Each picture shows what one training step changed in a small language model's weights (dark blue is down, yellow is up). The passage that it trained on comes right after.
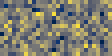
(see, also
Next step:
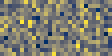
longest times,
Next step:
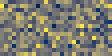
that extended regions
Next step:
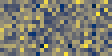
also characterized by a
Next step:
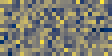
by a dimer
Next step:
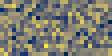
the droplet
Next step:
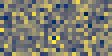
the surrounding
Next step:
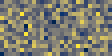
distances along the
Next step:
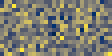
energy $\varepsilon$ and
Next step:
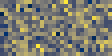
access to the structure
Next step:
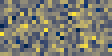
various assumptions
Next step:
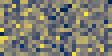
coupled to the
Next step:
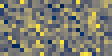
now members
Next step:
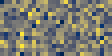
or medical
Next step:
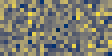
higher priority
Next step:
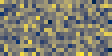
that adopts
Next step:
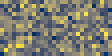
model implemented in
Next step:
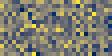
T + \left(
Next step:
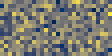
the performance of the
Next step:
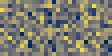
crystals with
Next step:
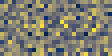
New York
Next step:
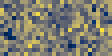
table only, 2
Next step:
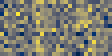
potential minimum but
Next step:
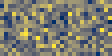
the calculation of the
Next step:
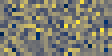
analysis of this data has
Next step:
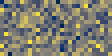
via the additional
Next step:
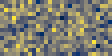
the elastic
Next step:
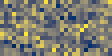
our calculations, we
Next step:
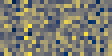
probability at least
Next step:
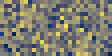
property of the
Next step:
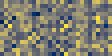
laser fields
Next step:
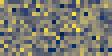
of a powder
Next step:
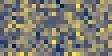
used in this work,
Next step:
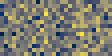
output. As the
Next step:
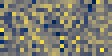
the radius of
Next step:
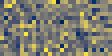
University, W.
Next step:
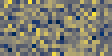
and the scale factor has
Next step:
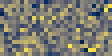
standard overcontact
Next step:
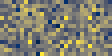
ratio \beq
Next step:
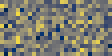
depends on classical
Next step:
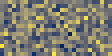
study of the effects of
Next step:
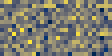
with improved
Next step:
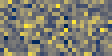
provide predictions
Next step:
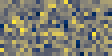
investigate the
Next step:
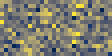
worse when the
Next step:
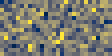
and Clinical
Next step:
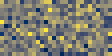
correct code from
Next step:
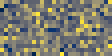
Though the measurement
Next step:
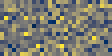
of vertices.
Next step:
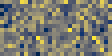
to significantly reduce
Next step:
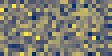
behaviours. The
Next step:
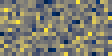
of polymer
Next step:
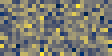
proton. With
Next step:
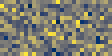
that does not seem
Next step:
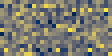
between the positions
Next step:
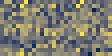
approximation and, for
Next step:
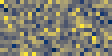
that is also set by
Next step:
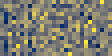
0$, the model is
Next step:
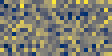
example, all the
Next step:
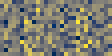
GCs and
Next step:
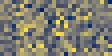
terms of an increase
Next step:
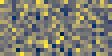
to $k_{\tilde
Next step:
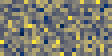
We have performed the
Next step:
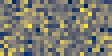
probability of a
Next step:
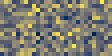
quantum simulation.
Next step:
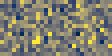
method was performed using
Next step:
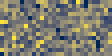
improve the performance
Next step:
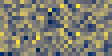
contribution from the
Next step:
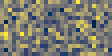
tree species,
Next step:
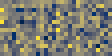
as indicated by the
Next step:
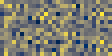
\notag \\
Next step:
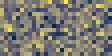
or indication of an
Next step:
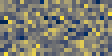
hijacking are
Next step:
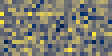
poor weather
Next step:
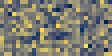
composed of three or
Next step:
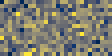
performance metrics.
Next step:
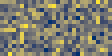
that we measure with
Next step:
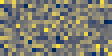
of the beaming
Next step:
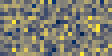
some proposals
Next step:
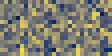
also that in some
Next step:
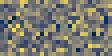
when it comes
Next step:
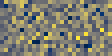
section includes a general
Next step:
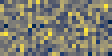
the Poisson
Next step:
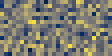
large hadron
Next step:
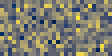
clean. The
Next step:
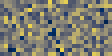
with poles at the
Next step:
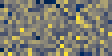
series of the
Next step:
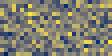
in the information processing
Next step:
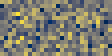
which leads to a
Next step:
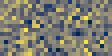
parameters governing
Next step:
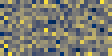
of applications of the
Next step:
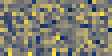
the common parameters to
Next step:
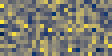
find that both states show
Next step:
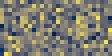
zero (black)
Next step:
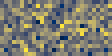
avenue for
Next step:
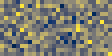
from 1.7 to
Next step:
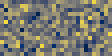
The VEVs
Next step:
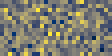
shot noise at a
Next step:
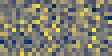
same length, then
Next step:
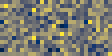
avoid this
